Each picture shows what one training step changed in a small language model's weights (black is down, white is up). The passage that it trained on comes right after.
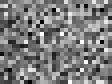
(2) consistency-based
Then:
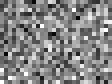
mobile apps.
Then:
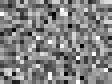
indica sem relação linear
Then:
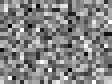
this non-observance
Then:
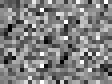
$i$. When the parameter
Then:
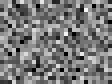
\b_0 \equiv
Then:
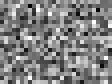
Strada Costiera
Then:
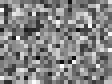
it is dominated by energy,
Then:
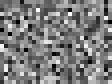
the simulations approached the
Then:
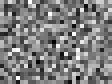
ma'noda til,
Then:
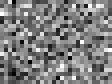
plastice (sl3)
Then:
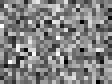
of the mass and radius of
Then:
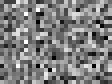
Это является
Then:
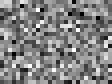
e a lungo identificato
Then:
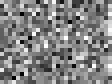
la trama vascular
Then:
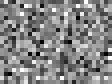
are summarized as follows.
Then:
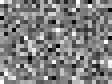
the spin and charge symmetry
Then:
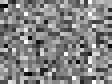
чем родители,
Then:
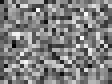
that the first-order action
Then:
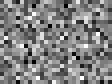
designs reported in the
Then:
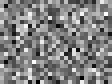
where the NP response is
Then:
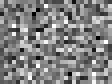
presión en los sectores
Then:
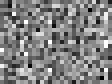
only non-negative
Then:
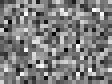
дії права на
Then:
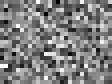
IoT will only expand
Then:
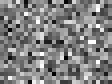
trend. When the
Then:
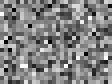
marginal likelihood
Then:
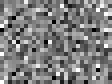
war der Lohn
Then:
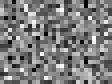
this error case will be very
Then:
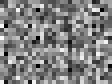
independent of any $X$ other
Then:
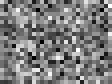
presented which successfully
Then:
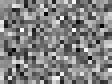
Kravatsky and
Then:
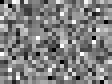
asarlar tarkibida
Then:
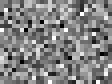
is solved (different
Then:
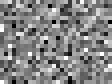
Vogel, D r
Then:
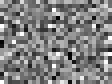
Botir Zaripov
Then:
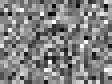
spots fluorescents de
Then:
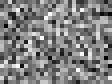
on the state $| \psi
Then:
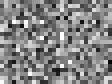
and fermionic currents
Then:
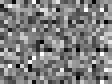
y 2. Rafiqov
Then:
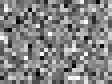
Revista de Ciencias
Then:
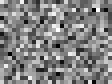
at $x_d$ and
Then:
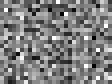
sEMG is assumed to
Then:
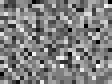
text selection, which is a
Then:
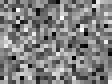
musytarak adalah
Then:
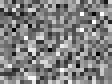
the mutation operators. At
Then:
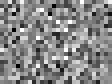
bibliográfica o
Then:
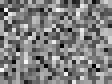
las Naciones Unidas para
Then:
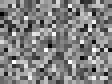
excitation. The central
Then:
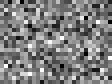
reported in this paper.
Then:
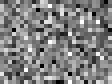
local field streamlines
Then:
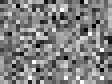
The effective single-site Hamiltonian
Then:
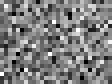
infância; compreender
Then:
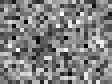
true subalgebras in
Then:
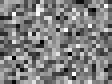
a string with both ends
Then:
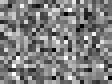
2. Paisagens do
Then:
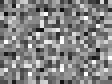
e, especificamente no
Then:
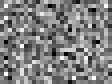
region with a high optical
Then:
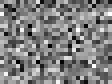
a likelihood and
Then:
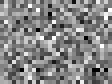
The article clarifies
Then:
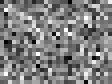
calculation it turns out
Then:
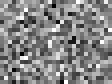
secara sosial, yang
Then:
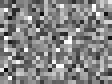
use basic principles to present
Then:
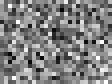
structures of Population II
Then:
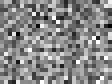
Consejo Nacional de
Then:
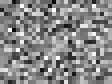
humano normal, mas
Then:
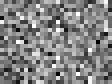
us return to the problem
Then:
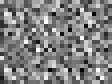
the measurement. The standard model
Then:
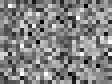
crude model of this
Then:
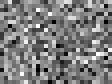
*oliy ta‘lim
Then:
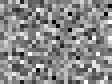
la eficacia de las
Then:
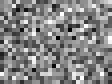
la economía circular”.
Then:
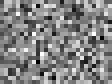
\zobs shows that some have
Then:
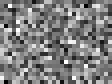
kind of inflating
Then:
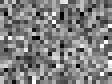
not itself accelerate
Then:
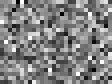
gap phase. A related problem
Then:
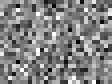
the flaring radio
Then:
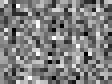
Here the sum is over the
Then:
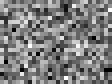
note here that the above
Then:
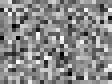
modo, o grau de
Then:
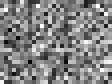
compact stars is much
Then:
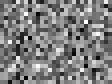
Клименко Петр
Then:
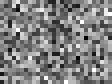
целый ряд
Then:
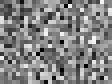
apprendimento. In
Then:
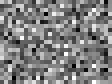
- Roxburgh,
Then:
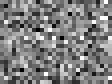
06 artigos que
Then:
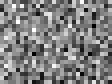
уд отсек.
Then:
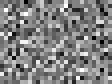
de um check-up,
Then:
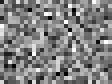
emptying of the
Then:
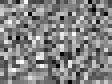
que lhes conferem
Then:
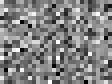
has been added to the data
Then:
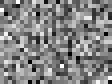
coaxial detector are shown
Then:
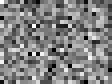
phases $\theta$ and the
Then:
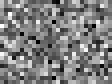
\\ S9:Normal
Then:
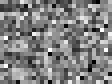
size will result in almost
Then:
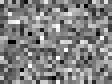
(7), and Insecure
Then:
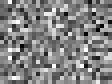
Gratuita y un
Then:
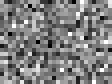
environmental consequences
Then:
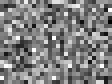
Gambar 19 Umeda
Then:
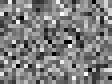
lecionando em escolas
